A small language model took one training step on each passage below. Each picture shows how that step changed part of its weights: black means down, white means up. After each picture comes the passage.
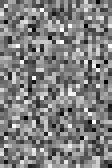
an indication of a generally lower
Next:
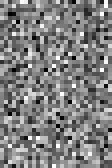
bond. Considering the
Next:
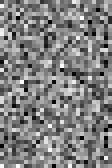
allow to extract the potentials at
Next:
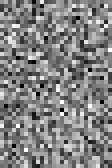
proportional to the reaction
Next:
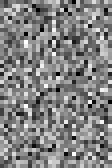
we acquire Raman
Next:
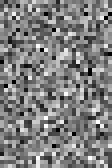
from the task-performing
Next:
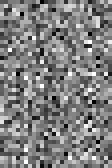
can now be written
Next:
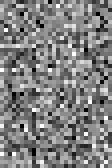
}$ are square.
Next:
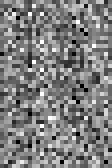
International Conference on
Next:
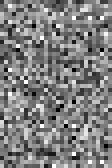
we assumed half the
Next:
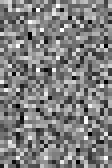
provided in-depth
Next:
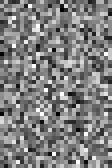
which both the electric and the
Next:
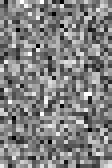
the upper layer
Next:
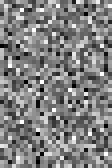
Sustainable Development
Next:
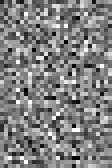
we do not know how much mass
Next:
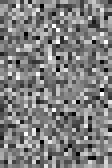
Project for Young
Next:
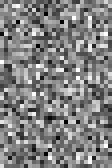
an empty string, or
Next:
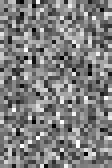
of body through a process
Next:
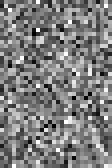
of each correction is evaluated through
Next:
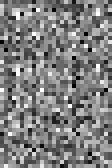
SN Ia have $M
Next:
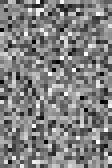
preparation of some related and
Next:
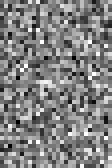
then there is a slight
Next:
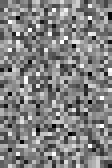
is worth mentioning that
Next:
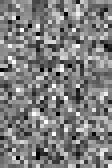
\overline{\delta J_{\ell
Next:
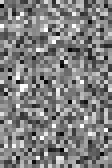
the document. Findings
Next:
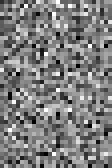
classifier, a
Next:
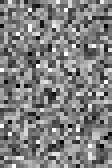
objects are attracted by a
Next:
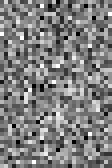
tensor is defined to be
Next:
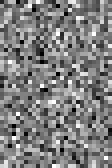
Cyclohexane and
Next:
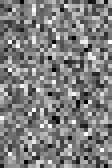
The second term in Eq.
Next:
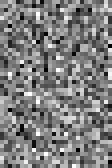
(f) evolution of
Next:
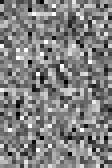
in a miter saw,
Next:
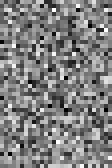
dispersion and merging
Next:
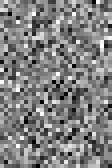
spread fake news is an
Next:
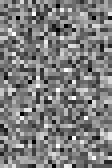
[Nms/rad] |
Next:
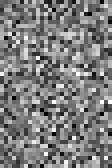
review of its traditional
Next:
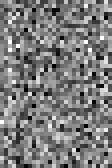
flow rate $Q$ for
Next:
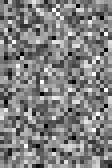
publishing new plaque
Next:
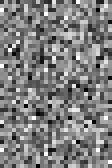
set and test set at a ratio of
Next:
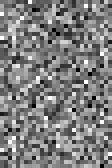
\end{equation} and
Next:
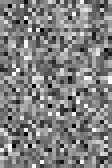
x_1$ using $(\mathbf
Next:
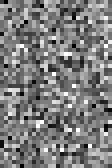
polynomials of higher
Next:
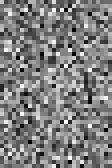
Sorting task. This
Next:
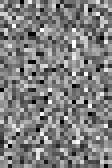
ideas of the Other,
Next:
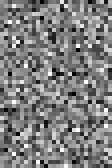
up the difference between self and
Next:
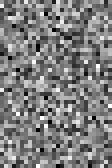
photodetector ICL
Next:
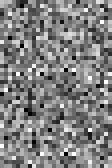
are used multiple times in the
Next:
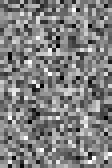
chosen working regions the
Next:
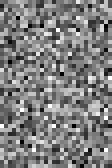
derivatives, we can determine
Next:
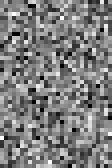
figure, the big
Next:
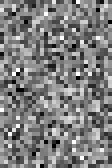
set up the perturbation
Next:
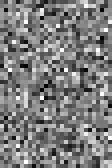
realization of $h_6$
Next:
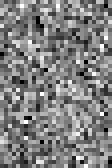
subsequently presented (see
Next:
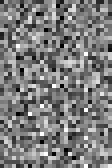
rights related to the
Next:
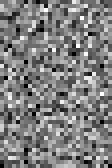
$T$ associated to each detected
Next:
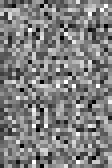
KORA), the formal
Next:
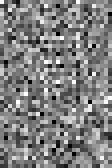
zeolite phases and the
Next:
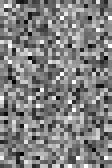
satisfy criterion
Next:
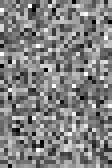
of Foreign Affairs
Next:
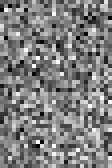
orbital change; a
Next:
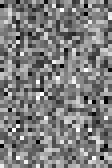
overall features of the
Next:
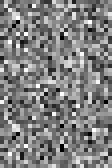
the peak of the emission
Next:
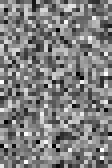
in six dimensions is
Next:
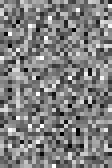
Pattern. Stereo
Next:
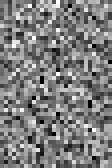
How "us" and
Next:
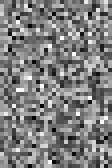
formulate their own.
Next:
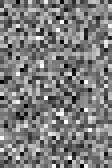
Social Transformation of
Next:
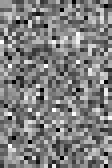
Published By
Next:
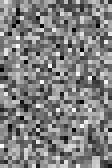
in Soil (ppm)
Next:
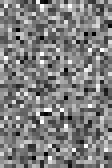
does not give a constant,
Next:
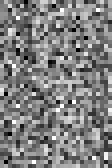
hoc updates to
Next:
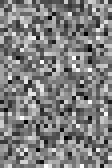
a possible transition from a
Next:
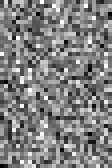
have found only the cosmological
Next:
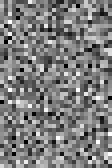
string tension turns out
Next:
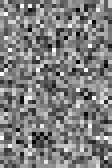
tank with fish of
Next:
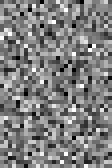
speak out for you when
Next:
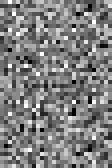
of the immune system function
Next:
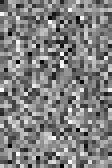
the Cataracts and
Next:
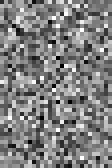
Dutch colonial
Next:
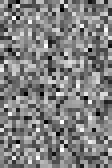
the overlap of the largest
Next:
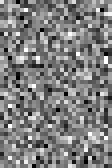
given string. We keep
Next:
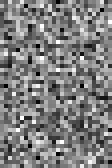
and {Emonts},
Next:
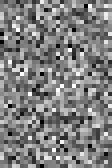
SNR _{RE}
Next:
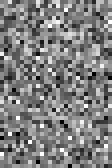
later), it is compared
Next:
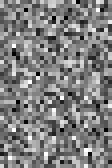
test setup. The upper
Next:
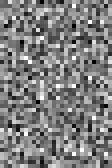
of giant molecular
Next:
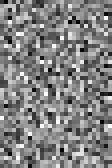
and Chern number in the
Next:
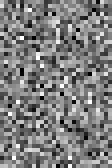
with their date of joining
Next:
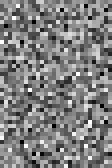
can be compared between simulation and
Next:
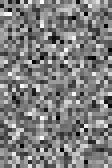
performance. The nominal time
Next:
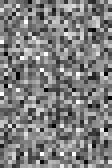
framework. The proposed
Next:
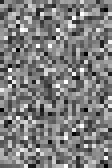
train. In case if any
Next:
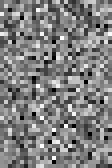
are connected just by the
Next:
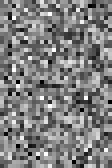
and experiments must act in
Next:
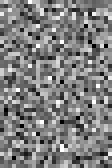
significant interaction between the peeling
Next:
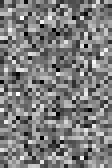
\label{v33} \ear
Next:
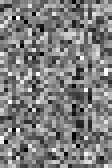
tools have been used in the
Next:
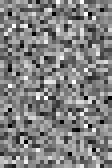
for a better development of these
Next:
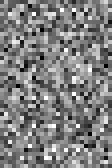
to do this one must extend the
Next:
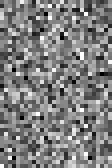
the same farm, has the
